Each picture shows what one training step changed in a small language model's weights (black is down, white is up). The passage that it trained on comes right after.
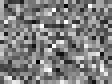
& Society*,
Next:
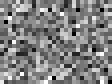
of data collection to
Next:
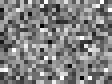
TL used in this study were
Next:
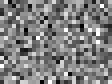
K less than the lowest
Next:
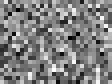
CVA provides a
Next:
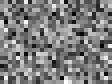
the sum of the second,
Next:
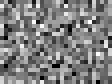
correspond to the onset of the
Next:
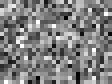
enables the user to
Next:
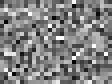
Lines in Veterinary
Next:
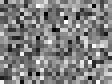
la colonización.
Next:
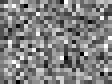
this research was whether a
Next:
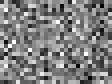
Las placas se
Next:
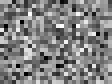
questionnaire assessing
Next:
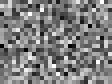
approach for diabetes
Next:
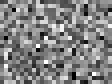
improved precision,
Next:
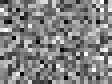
\( \psi \psi
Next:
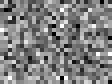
at the beginning of
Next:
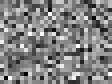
of the maximum ${\rm
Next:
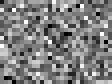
accuracy; on an
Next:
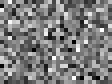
The number of invasive species
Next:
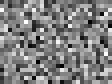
and disseminated as a
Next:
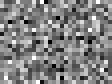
TM polarisation. The
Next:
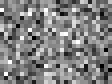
este comun. De
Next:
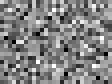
dirasakan oleh
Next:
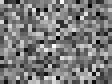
з легкістю
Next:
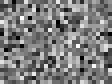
\begin{eqnarray} &&
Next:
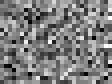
a fair conclusion about the
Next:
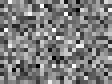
a plan for reform*.
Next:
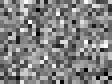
clinical practice and in
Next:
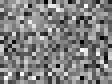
project funding - Increased
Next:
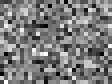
liquid behavior in the
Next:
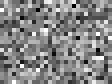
в средние века
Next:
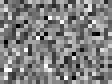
of sap beetles
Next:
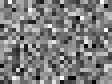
were computed through specific equations
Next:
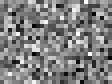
broader research. The
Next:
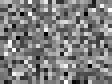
manajemen lean dan
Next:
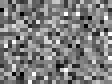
such as Karasawa,
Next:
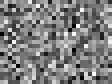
are physically too low.
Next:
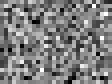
promise of these machine
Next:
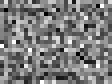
thank Dionysios
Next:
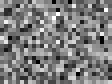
\cdot B_b^2
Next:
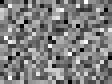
of ownership
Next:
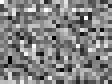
of this model, we utilized
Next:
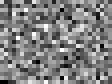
of $k$ voters in
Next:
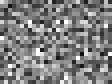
theory on the boundary of that
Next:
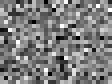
the possible signals of the
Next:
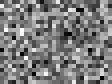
is either queued at
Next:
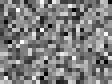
(eg. named
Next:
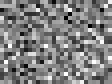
chiqarilishi oldi
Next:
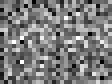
quvvati zichligi
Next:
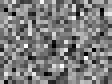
highlighting the complex
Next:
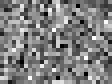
is shown in Figure 3c.
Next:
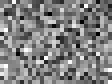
disability across age,
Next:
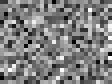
compared to other oxide
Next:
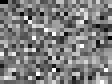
using the TPC-W
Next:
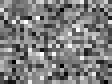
on the activation of the
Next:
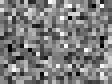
The interaction of the QD
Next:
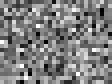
informed, resilient,
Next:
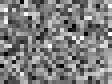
Chardonnay (13%
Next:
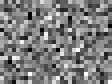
are indications that indeed a
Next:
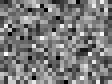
dual education system,
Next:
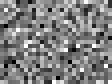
very difficult to integrate large
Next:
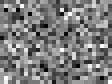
is meant to remind us
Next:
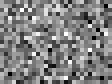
era richiesta
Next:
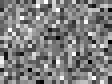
Reviews can be found on
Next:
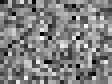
yaratilgan zamon
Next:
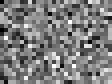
sentido do “eu”
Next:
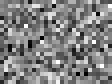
List of appendices The following
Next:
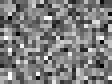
we conducted (when the
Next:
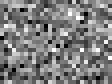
National Immunisation
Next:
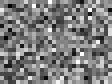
is the tube outside
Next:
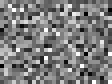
recoil momentum,
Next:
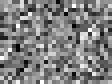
developed as part of Work
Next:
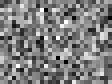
an evolutionary connection between
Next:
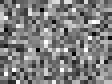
in 10% of cases.
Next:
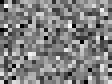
- Ce fac eu cu
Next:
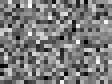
interactions and pure
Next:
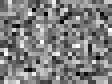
гінеколога та
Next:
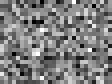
номер таки став
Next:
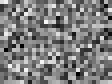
\begin{equation} R =
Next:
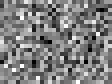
flat, concave and
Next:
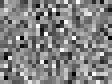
main results, which follow from a
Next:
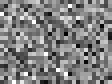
MPa, in a
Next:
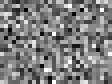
with this program so
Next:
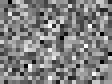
series solution, but they
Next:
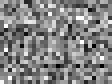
the wireless powered
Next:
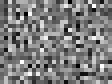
background fields
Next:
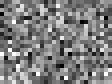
from its star clusters
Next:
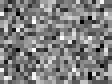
cannot be returned
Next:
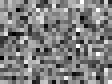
with slowly varying
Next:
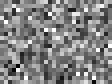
a probabilidade de
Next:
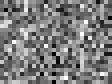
users, the 2 dimension
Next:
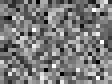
Claudia Regina
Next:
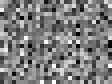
Rech A.R.
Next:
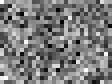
Arrow and Debreu
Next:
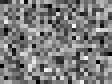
Glu > Asp
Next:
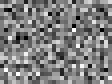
(19 Kasım
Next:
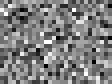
the SA algorithm
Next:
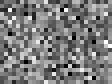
the second layer are
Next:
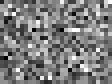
carbon abundances
